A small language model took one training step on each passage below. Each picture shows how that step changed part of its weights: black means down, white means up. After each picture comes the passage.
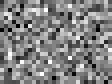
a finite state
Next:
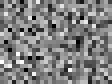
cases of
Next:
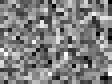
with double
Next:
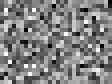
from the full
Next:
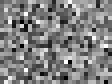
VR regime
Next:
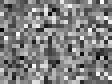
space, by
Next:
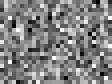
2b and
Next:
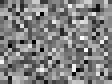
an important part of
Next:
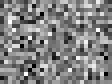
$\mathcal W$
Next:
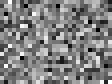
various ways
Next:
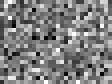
1 University Station
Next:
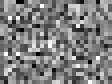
USA* 2
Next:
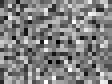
the no radial
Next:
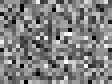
very specific
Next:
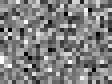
central result of
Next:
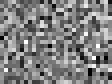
with document
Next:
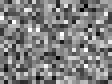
still possible
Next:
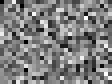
size of its
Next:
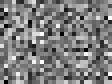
This work was
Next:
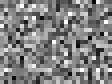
that a drop
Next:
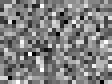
The quantum mechanical
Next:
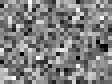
M \le
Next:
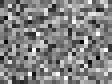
the square
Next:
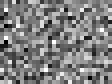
To see the
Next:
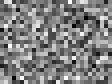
is weak.
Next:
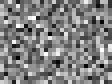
due to the
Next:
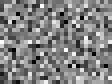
The effects of
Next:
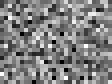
the most powerful
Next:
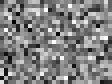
a multiple
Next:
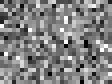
vector, and
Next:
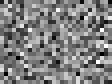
sample, the
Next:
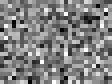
term. The
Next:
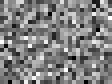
and therefore,
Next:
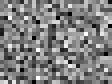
SII is
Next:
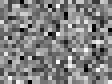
be recast
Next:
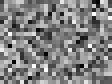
and extended
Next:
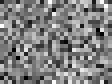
under which the
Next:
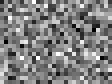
is dynamically
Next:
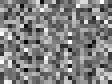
because of the
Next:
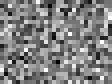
of the load
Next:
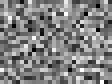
(in the
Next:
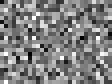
reproduced from
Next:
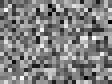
methods are used
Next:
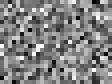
and always
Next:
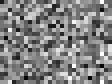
it to the
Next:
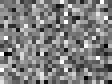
Then, the
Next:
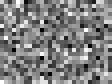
process and with the
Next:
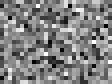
and HR
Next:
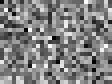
models, without a
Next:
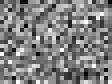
be zero. In
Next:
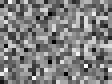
all locations
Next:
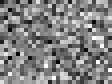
these variables the
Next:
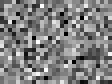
The column
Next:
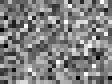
this paper, we
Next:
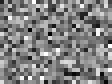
is needed to
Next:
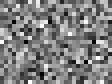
regime of
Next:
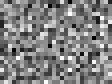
Michal and
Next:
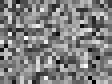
by the energies
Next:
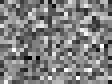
with $\lambda$
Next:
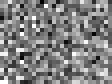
where only the first
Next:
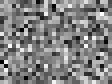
of GCs
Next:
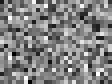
is the result of
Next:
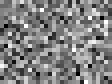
the estimate of
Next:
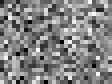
the CDW
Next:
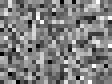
employs a
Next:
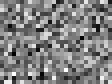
shown in Fig.
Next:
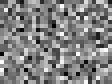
inclusion of more
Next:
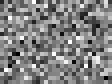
is evolved
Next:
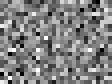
\] and in
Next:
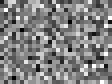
works for
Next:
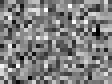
a resource
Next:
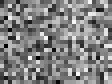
the response
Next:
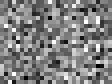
rejected the
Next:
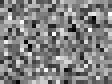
are converted
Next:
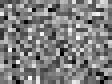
Now the
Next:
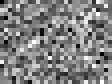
this point. It
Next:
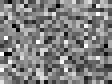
Then the
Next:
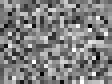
the worst
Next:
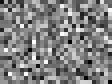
noise is not so
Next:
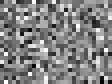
may hold for
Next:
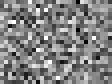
\to \phi
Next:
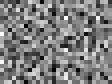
absence of significant
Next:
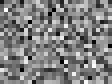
experiments without
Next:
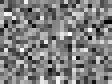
converges to
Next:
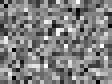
a Wiener
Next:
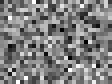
is impossible
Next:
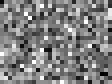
stellar population with
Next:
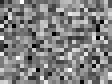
nonlinear and
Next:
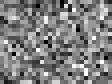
\eeq In
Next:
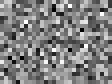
of conservation
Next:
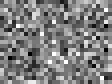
. The particle
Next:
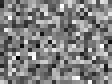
senses the
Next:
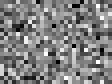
lifting the
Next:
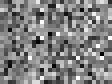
following model,
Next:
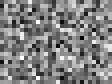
CT and
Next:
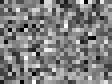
hole masses
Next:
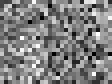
results is a
